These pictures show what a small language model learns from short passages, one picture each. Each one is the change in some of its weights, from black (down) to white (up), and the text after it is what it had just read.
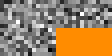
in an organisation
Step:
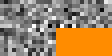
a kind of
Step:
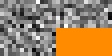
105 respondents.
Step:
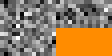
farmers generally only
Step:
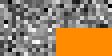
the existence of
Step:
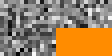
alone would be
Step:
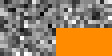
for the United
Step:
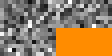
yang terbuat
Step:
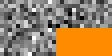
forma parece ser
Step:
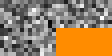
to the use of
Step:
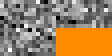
foi originado no
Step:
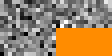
space for a
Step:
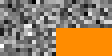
kerak. Bu
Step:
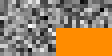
and an explicit
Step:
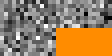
bilan atalgan
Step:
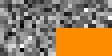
damage. The resulting
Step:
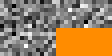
Santa Maria**
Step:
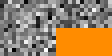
general, y in
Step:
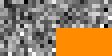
analytic behavior:
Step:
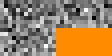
technology. In the
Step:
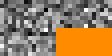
and models. The
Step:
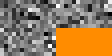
sector mainly works
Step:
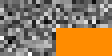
образования, и
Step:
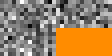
of these CD
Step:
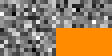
2 times.
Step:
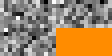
à une simple
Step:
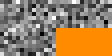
describing the
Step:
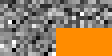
in AdV will
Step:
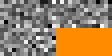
located in the
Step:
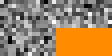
dans les cas
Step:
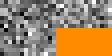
Com base na
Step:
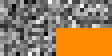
menyatakan bahwa
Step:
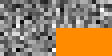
thus of increasing
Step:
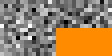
– ДУ
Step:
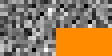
analysed and
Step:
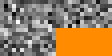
right apically
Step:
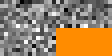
City in
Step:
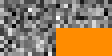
region population,
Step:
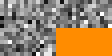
pues, que
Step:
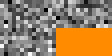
the spectrum
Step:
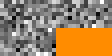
facilitate European research
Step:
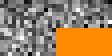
and private capital
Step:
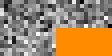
of depression such
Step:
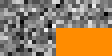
also through socially
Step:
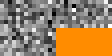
about⁶ this successful
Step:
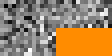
за ними
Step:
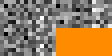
коз под
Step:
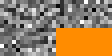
spaces within
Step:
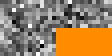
analogues as
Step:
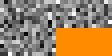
on test for
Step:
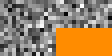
support their teams
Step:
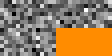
finding. The authors
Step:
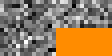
thereby generating
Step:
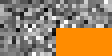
as a conceptual
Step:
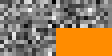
disorders. Some
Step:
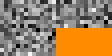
basic objectives that
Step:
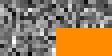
systems'. These
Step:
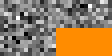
versus k with
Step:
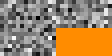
en otras
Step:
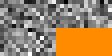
model must be
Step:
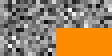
qilish imkoniyatlariga
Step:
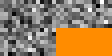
va gaz
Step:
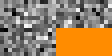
de productie te
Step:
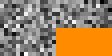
como: a
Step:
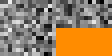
bank biznesi
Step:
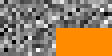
La Plata].
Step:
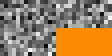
marketing cost
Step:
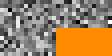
water supply system,
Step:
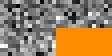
two reasons
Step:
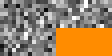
play a crucial role
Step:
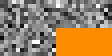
arablar bu
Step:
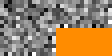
using expression
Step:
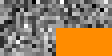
iqtisodiy samarasini
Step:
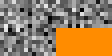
scalability across
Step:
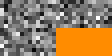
of Uzbekistan.
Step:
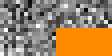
researcher development,
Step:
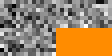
aprendizaje de la
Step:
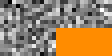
time of planting
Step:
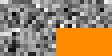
a la trata
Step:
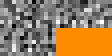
table and graph that
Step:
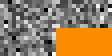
the emergence of
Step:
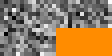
counted using a
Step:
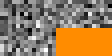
protection and effectiveness of
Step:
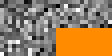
and operational efficiency in
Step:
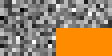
line stability indices
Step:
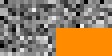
For instance,
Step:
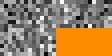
к нему
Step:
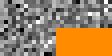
their resilience
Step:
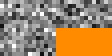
aqueles que
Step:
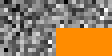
By the end of
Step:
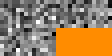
sources and services,
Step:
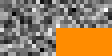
va hisoblash
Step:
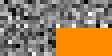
linguistic variables is
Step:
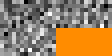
we can improve the
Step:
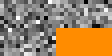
activas, por
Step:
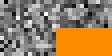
page, there
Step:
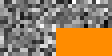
collective of
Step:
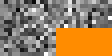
mavjud bo'lgan
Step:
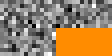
compelling them to
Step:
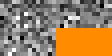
frequency occurs when
